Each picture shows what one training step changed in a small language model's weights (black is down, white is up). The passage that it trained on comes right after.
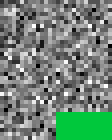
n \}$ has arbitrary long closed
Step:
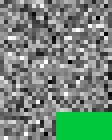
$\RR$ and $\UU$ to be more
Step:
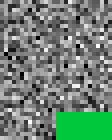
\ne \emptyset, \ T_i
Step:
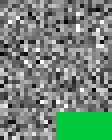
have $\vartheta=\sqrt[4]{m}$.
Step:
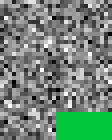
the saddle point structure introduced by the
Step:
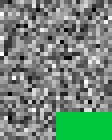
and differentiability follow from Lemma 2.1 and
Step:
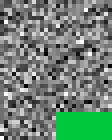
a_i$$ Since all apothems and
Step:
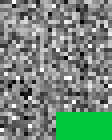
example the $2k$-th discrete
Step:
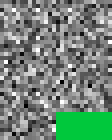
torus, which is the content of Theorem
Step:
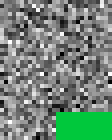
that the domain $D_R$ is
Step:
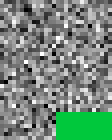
function $h_f(y)$ is nonlinear
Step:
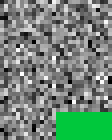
graph of an optimal extreme point solution.
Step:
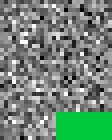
$\omega_{dmp}$ & Damping
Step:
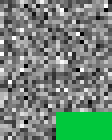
\ee and a transformation rule $$
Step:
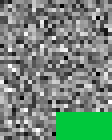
does not change the number of permutations with
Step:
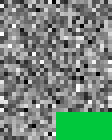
with the left, middle, and right
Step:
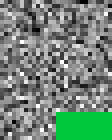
$A(F)_\C$ for the character
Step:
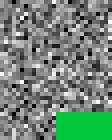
The Orlicz function $\psi$ is
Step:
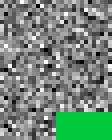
to node[left]{$\alpha_3$}
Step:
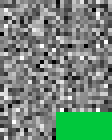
the methods was pre-computed
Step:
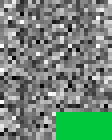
Duke. Math. J.},
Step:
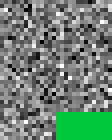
into (\ref{equ f}), we see
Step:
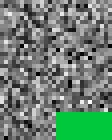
$T \subset X_I$. By
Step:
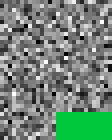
where $Q\in \cD_{\eta}$
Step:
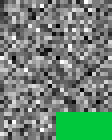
of the (new) sort $\Q$, then
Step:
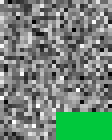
operator on $H$ By \cite[Proposition
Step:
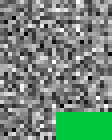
well. We present some numerical
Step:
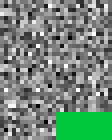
in the case of the unit commitment
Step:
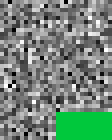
smooth curves as an application of the
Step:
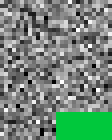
$\alpha ''=\alpha.$ Notice that
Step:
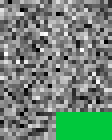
question of $(x\to y)\to
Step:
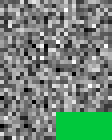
index two differential-algebraic system of equations
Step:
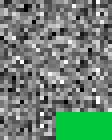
Let $G$ be a finite-dimensional subspace
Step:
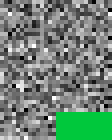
$n$ (see Proposition \ref{prop
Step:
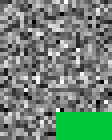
algebraic intersection of $\alpha_j$ with
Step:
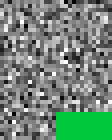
obtain the second orbifold tensor
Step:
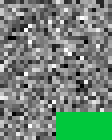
surface $S$ is divided into
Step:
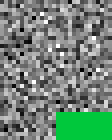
bang} fluctuation of
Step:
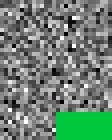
positive. Since all the edges of the reduced
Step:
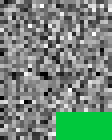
compared to the complex behaviour that
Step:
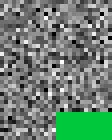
4^{-1}$ gives the statement of Theorem
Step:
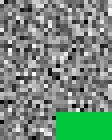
over a solid torus. But this
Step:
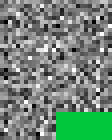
present section. As this theorem makes
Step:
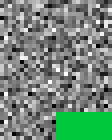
distinct. More general, by
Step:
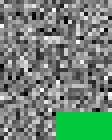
at the interpolation nodes gave
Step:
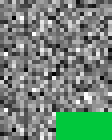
Section 3, whereas in Section 4 we
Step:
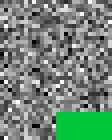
running time, the total
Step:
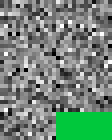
before, the product of two identical
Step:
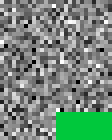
ANNs with one hidden
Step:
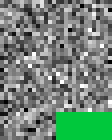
$B=\mathbb{P}^{d}$ be the
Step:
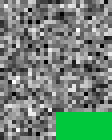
an $\alpha$-fraction of the points of
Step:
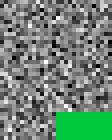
to be translations. In particular,
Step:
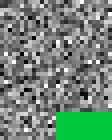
a bounded domain and $\{f^\varepsilon\}$ a
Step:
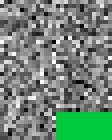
quick comparison with figure~1
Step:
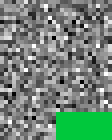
with $\mathcal{C}^2$ maps.
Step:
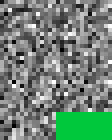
condition of $\etree 3 2 0 1$ in
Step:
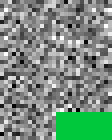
J. Amer. Math.
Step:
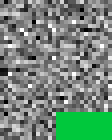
The hyperbolic length of the closed
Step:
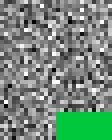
representations, and relate it to map theory.
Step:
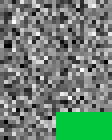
any ample line bundle on $X$
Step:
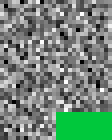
\cite{Schiermeyer}} As
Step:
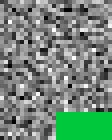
\end{array} \end{equation*}
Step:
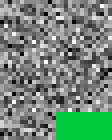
Equations, Department of
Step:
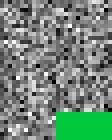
degree $d \geq n+3$ (the
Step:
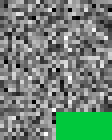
repairable system can be created
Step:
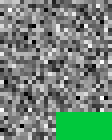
with $n\to\infty$ with probability
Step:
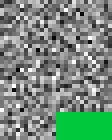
a.s., since sample-path continuity
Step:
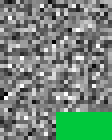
implies the a priori non-trivial
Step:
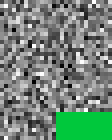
to the special border, we can
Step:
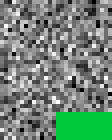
set in $\inn K$, the interior
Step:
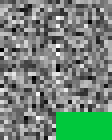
same assumption and strategy, we have
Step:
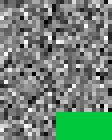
of such symmetries has a bearing on
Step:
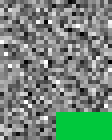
Alexandrov space. Then, there
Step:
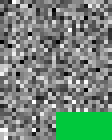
the commutators to Stokes
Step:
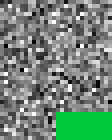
Baranchik type estimators
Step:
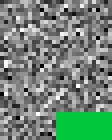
level of 1 shows higher values,
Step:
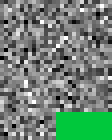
described mainly in terms of order relations.
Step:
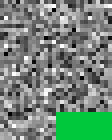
\eqref{eq2.1} (thus
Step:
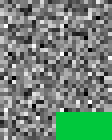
Hence, we have \begin{align*}
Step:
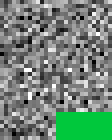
acting on the finite quotient graph
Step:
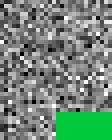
of cyclic branched coverings of
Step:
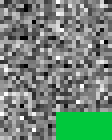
Let $\nu\colon C\to \R$
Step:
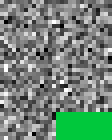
diagonal can also be viewed as an
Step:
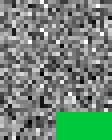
identity map on $M,$ for all
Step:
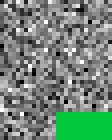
If $s\rel_1 t$, then
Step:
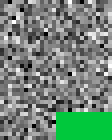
example, if the observed signal $\y$
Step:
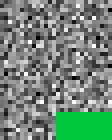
the inverse of the different. The group
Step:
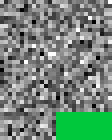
For this purpose, we consider a class
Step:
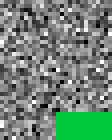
$\xi\in\mathbb{R}.$ Since
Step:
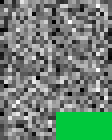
above approach can no longer be used to
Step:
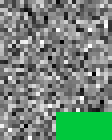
$\forall \alpha <\beta $ $|A
